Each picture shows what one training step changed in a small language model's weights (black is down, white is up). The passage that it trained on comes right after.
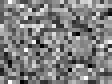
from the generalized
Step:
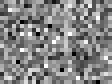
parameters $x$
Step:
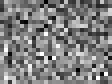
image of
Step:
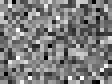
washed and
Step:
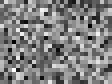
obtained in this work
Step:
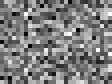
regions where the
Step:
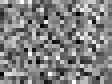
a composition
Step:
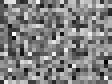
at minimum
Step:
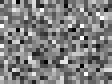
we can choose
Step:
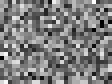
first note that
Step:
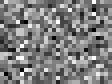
analyzed model
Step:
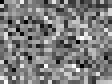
following fractional
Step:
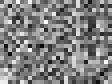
- Medical
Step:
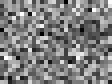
variation in the
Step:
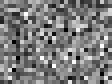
characteristics of
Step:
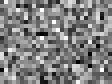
respectively, in order
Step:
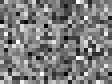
process implies that
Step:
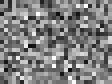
where the parent
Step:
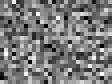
loved and was
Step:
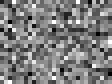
use just
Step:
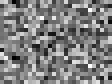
is another
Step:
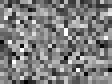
Then we may more
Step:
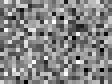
enabling one
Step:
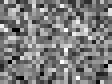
another degree
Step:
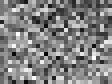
is estimated to
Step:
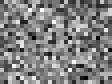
using the method
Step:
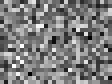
of the model through
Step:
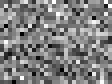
q dq
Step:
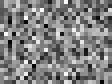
our chain for
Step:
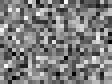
are plotted
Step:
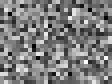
of codimension
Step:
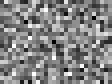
as a sum over
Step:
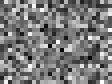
the communication
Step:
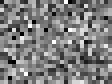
a way that%
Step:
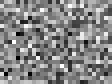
defined by $$
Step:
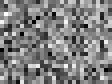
1 \quad
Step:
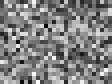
to the sum of
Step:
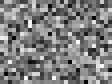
a life
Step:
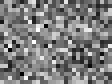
of complexity and
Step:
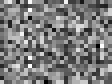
distribution shown in
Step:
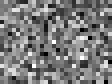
is in fact a
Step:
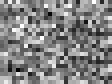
taken from
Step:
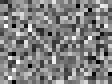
dry basis
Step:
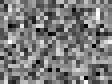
Art 3 of
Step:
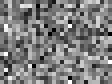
columns in
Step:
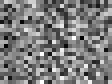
choice of
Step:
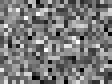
are free
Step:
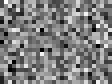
band at
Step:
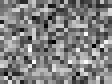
is a common
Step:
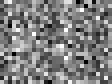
field structure in which
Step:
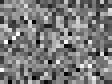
further introduced
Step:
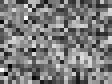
for four
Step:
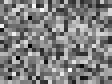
the proof that the
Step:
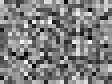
forward to
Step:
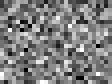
SM with 3
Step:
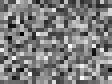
The crucial
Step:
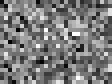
VAS and
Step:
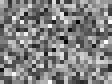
to note
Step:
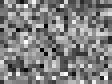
to understand
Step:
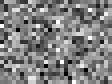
in $U$
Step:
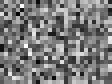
experts, and
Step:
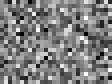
flow & node
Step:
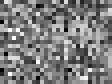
and the experimental
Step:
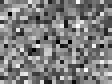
be $\gamma=
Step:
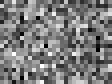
considered. The
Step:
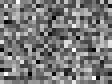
give two
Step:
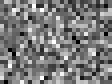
the Dark
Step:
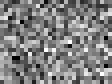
Weyl group
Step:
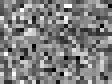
regimen with
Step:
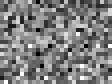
The process can be
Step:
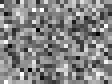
Below we
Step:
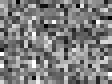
integer whose
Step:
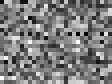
that the EU
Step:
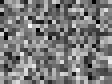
Note that these
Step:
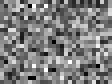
this moduli
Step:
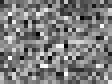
parents with
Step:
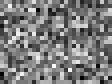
theoretical work
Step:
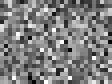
on program
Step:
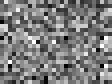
adopted in
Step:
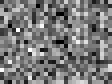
panel of
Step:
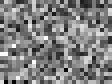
a sequence which
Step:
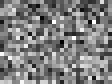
come from
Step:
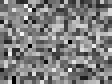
for the observed
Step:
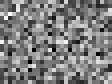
mind physical
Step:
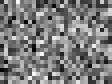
University of
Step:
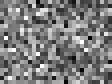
are inverse
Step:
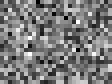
Further, as
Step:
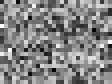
one associated with the
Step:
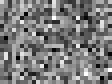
note, we
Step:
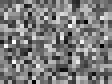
Suppose two
